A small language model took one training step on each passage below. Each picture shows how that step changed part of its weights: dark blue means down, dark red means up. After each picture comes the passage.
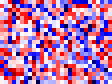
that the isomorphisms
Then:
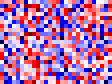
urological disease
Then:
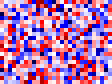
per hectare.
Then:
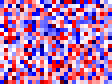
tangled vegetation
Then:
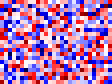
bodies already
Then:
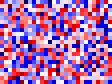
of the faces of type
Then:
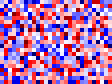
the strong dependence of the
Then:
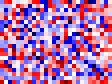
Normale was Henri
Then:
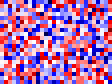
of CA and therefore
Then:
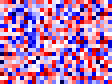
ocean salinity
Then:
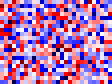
area of Mond is
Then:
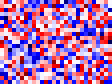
operator space tensor product in
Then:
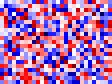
- Get alerts if
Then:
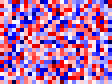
function via a VI
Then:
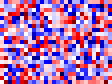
had been formed to
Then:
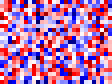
that the oxidation
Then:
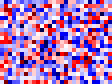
Lemma \ref{lem3}
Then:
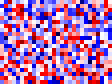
experiencing pain
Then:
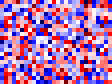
\varepsilon \Vert x\Vert
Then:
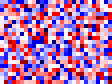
non-trivial connected
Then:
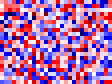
mode and reverse phase
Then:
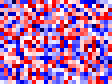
as either within or
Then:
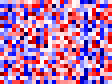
the lengths of the
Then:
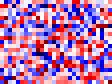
viscosity as well
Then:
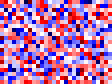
the pixel-based
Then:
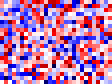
difficulty parameters
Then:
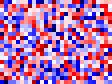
following situations.
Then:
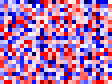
library can be
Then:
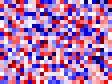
high class of DO range
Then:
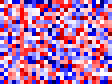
of stable parameter region,
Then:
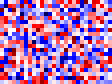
well-known fact
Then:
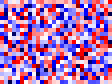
compact subset $K
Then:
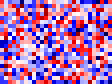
to 47 percent in
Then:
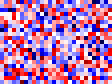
on how to run the
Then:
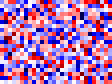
10 Nangalwadi
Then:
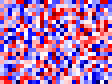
that $\pdsol$ is
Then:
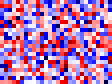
the comfort of shoes
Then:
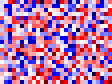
out that for Yetter's
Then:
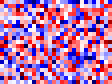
in the individual understanding
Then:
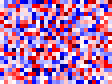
to extend the expressive
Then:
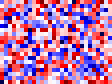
reflex assessment was
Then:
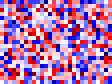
the second equality used the
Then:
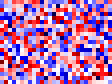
exact PMF for
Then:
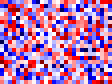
so they can be utilized
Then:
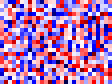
It is required that the
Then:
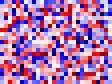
theory has emerged as
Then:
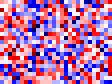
mechanism responsible for
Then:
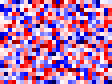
this regards, this study
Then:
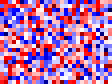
all toric log
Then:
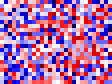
when stressed, they
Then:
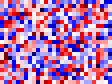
describing information transformers
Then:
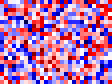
infrared communication and a
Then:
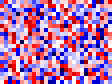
diagonalize the Levi
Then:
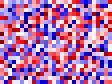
a successful and
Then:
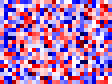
$\ov{\varepsilon}$ given
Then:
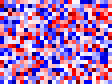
the frequency of
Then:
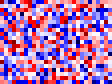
have the following two cases :
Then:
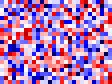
\infty , \qquad \quad
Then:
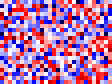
going to communicate
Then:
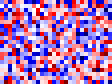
the lemma is at most
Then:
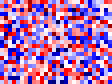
continuity of the mappings
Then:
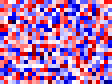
localization in Fig. 4
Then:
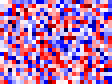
of a photon along
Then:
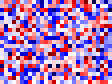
5C). The ISO
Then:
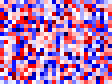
understood by students and
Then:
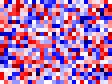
Is it easy to
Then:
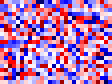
on problems with highly
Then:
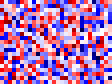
points in time and the 20
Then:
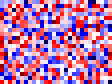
worst solutions. The best
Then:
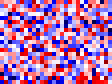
made: Both initial
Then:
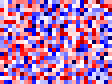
of window-mount
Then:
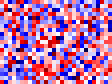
Intent representation. This
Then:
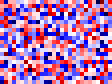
0 \leq i \leq
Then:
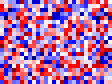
the juxtaposition of
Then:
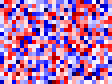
market, particularly
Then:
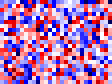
because the fibers were
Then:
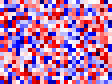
experts nominated by
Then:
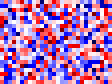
is Lipschitz
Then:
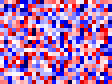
\begin{rem} As
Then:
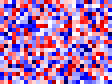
findings may help
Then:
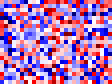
decreasing at day
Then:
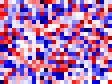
in \eqref{1}
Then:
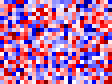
commutation in a way that
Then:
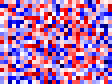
partial derivatives of
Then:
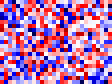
in biology, where cells
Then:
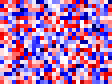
OZZ JBQ,
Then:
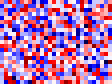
proportions (Table
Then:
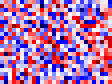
fragmentation. The
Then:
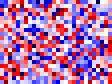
as a dull rose
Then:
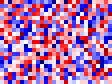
section, we investigate
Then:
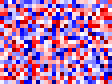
at the end. This is the
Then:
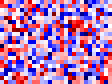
C + B\otimes D
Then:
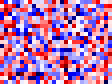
were significantly reduced in
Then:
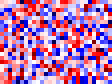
Nigeria from the
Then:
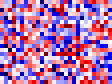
The study was conducted at
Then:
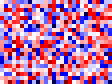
the study participants.
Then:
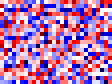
and }\quad \forall
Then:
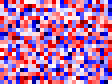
so a special cutting
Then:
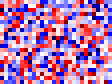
$\bn$. To see
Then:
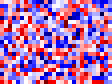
[Pa]. The proof is
